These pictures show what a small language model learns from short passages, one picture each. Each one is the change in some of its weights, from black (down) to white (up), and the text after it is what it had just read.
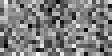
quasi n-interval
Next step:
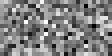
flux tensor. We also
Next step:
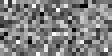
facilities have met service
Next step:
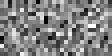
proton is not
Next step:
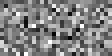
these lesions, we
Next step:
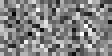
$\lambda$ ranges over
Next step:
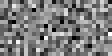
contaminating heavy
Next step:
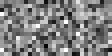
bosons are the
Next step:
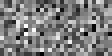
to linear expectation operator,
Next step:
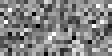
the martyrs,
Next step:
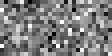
point that is worth
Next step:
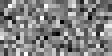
be scattered,
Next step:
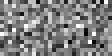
financial strain of providing for
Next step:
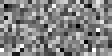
the situation. The results
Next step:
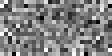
Done, G.
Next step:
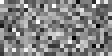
between FWHM of
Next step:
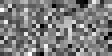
is shown to follow a
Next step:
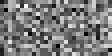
Carlo simulation and calculate
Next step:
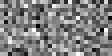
of spatial separation of the
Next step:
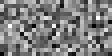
the infinite system method applied
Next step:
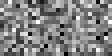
with a stationary
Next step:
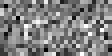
shortest curve).
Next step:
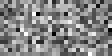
not be consist of parabolic
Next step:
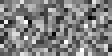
target is present or
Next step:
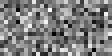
bound to argue that
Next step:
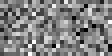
is here slightly modified for
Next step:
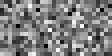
exponentials, the
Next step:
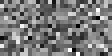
statement of the theorem is
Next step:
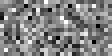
indicated that empowerment
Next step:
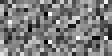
the stability of our
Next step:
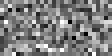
begin to deviate
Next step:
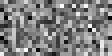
to crashes
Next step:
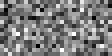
supported and worked to
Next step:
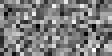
By using the fact in
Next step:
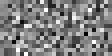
linear maps, the
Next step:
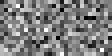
materials were worked and
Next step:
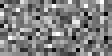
near dislocation
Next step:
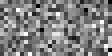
events are estimated from
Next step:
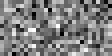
$ exists throughout this
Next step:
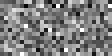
mutual information of
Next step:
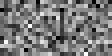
1(a) gives
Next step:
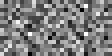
has been proven by
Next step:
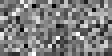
which will be discussed
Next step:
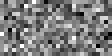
that $Q$ is
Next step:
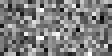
which is generally unknown and
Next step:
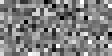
are relaxed by
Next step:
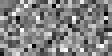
impact can be divided in
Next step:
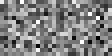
articles and via online
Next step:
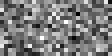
behaviour of solution curves of
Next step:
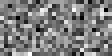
It then follows from
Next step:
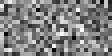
balance of the system as
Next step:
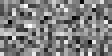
components within the core with
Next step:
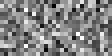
leading to civil
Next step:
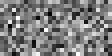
water retained).
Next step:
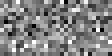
z \in \C
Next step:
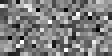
strings (says
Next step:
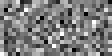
reversing our row
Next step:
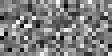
the system is larger compared
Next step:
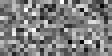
$n$ is
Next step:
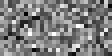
the fibers of
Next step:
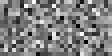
problem with the coefficient matrix
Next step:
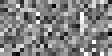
the magnetic field and
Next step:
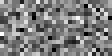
was released under
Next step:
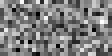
This accuracy drops down
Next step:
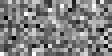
other pulses such as
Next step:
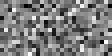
proposed parallel algorithm could be
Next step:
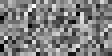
the maximum incident laser
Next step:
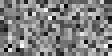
overlapping only occurs
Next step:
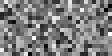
is the need to
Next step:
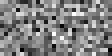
3: Observation of
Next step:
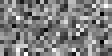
our procedure, as in
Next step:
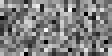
transmitted word when
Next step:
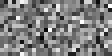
the efficacy of
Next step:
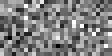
new, massive, parameter
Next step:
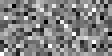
Soil improvement and
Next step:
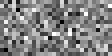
event that has significant
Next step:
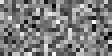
is represented by the
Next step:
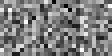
the external massless
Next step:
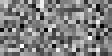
of the way.
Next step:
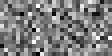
thus $F$.
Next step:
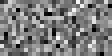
asymptotic techniques must be applied
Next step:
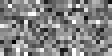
import, public,
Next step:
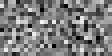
for detecting multiple
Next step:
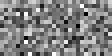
stable distribution with stable index
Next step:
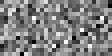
numerical implementation compared to
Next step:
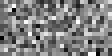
Ahmed et
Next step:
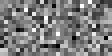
reduces to $d$
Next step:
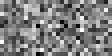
the Majorana zero
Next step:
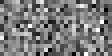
hardly maintained on
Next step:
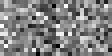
high-level features and
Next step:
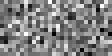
only be served by
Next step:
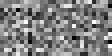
to help communities identify
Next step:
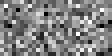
bases, but the
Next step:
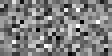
theorem in this section
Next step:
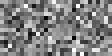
production, together with the
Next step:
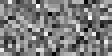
Because the thermodynamic approach
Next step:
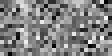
dephasing by means
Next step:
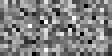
bugs in
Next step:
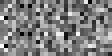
\eta u {\bf
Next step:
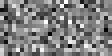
of a manifold is called
